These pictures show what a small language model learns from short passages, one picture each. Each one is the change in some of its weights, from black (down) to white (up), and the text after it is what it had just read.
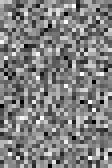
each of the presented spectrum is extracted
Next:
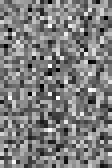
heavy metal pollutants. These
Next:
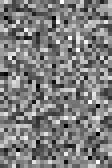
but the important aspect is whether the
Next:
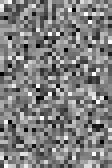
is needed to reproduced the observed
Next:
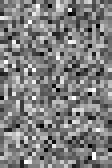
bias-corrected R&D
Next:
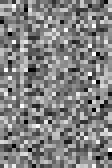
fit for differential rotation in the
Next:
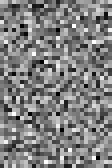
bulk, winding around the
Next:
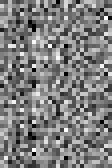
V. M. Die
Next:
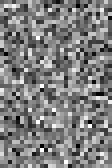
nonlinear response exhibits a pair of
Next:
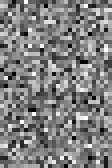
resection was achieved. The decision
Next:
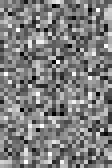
sound synthesizer implemented in
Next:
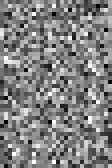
was previously instantiated via
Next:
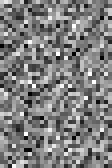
SCVs within each element
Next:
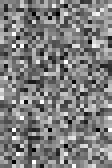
over traditional protocols. An even more
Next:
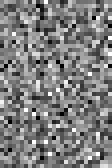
titrated against standardized
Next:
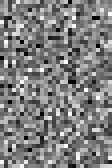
p=.000$) with employees performance
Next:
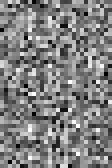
Zaria metropolis
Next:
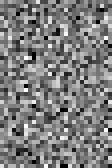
M. Rubi and
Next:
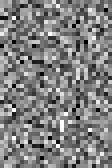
not dependable due to the
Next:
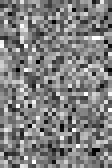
of event-triggered
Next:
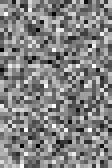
view of them to support RS
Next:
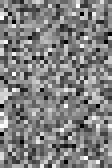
In this case the column variability
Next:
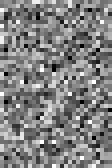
one or two pair of eye
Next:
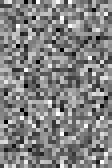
second lobes of the
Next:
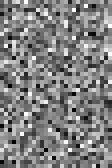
problem (sequential, using reference
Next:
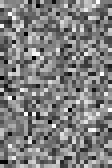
Independent Variables Average
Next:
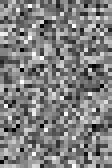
frequency was chosen to be 2Hz
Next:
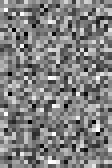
study, we presented the topology of
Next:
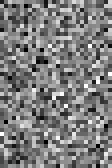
chamber consists of eighty
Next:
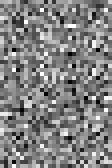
We also use the all-sky
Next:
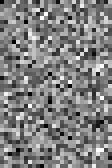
[{\citenamefont {Latt}\
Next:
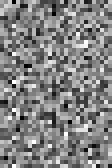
time within the available CPU resources
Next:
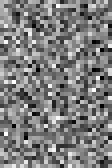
fundamental nature and the prospect of
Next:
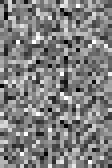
{\rm constant}$. Our model is
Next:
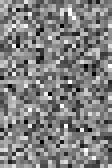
via email the Project
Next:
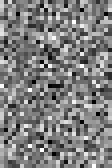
in **Figure 1**. Model
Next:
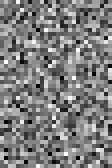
nanodisks without an
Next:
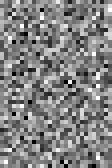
integrity than other specimens,
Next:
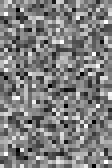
codebook that gives the highest
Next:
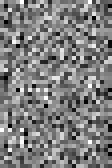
reference signals every 10 seconds
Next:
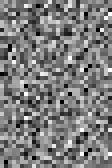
disk, and $\perp$ denotes
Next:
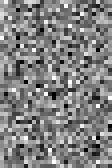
unless the spatial extent of the
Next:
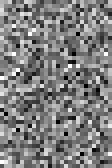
the positive transformation of both their local
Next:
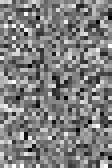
personal data and the free movement of
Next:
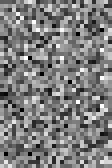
developing transferable and generalizable models
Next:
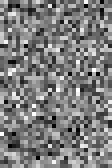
for high-EA collisions selected with
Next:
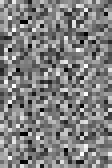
\hline \end{tabular}
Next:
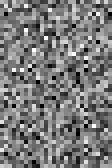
low- and middle-income
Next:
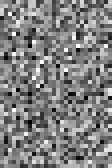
associated with dense gas rather than just
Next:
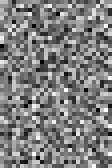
parameters. Over the past six
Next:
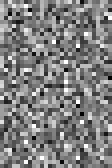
in $H_d$. For
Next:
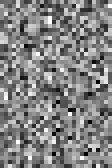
each graph indexes node segment
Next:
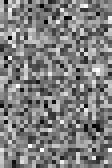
presented in Figure 1. Figure
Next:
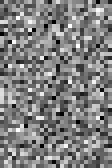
1 Achalsopeli
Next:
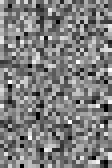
a specialized science which depends on
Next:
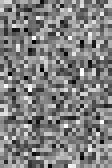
with the exceptions of
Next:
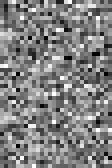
Dr. SS Tantia
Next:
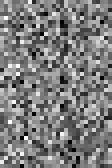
B the subtrahend,
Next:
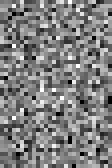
while constraints from colliding galaxies clusters
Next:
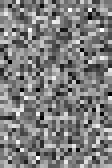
momentum of the fusion products that
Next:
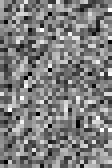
the National Science Foundation under Grant
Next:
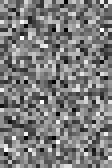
nucleon, but give different values of
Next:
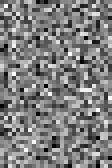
cognitive development and several critical functions to
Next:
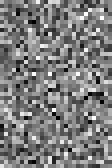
concentration and content of B and Al
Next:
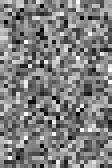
(15 parsecs) of
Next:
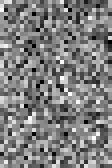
is a transformative strategy
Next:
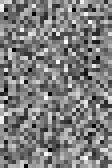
is evidence of this trend for
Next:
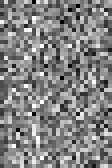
Tilapia Fish,
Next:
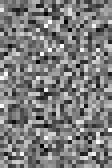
and [010] directions,
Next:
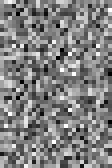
Autoclave for curing
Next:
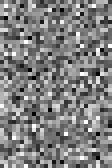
capacity of the pixels and the internal
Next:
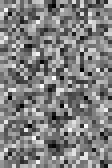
each discrete time step $t
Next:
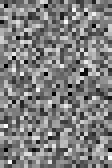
the isotherms in this study
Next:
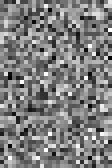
impurity potential. Note that
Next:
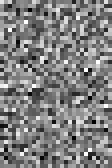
in which the atomic motion is treated
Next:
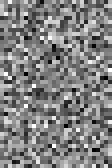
for the evolution of observers on
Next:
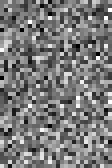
regions in Fig. 3c
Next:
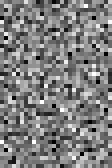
your life?" Sometimes,
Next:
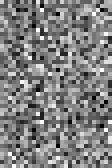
Ercta, between the
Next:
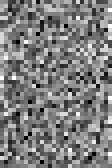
of photofission induced by
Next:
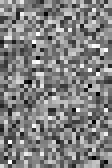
to recognize clones in our
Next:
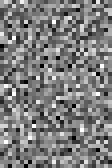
used by descriptive statistics with content
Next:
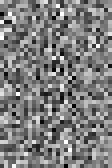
is queried during the
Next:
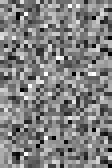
consent from parents of the
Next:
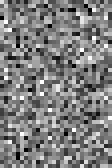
by a Genetic algorithm from
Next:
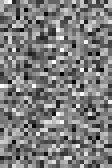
by the service providers.
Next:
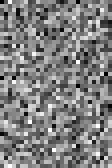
weighted directed graph to model the
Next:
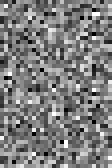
order to support and develop SDI
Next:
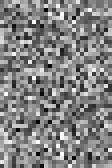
the second quartile
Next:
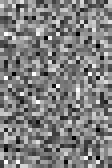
showed that the composite was well
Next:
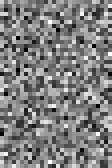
like this could log an application before
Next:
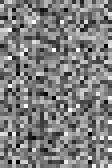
by inelastic scattering. A
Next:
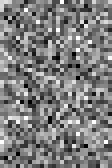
that is, $f$ is
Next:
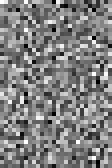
delete the model trained with
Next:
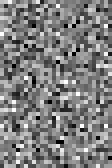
depend on where along the axis of
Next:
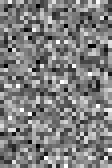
Army in publications and
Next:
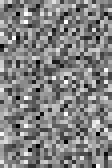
used in some of the calculations in
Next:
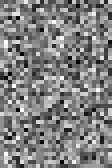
features on the resistive transition
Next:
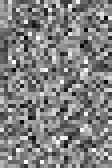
& Mary L. Rev.*
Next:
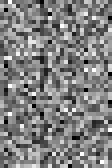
Sea. Its landscape is
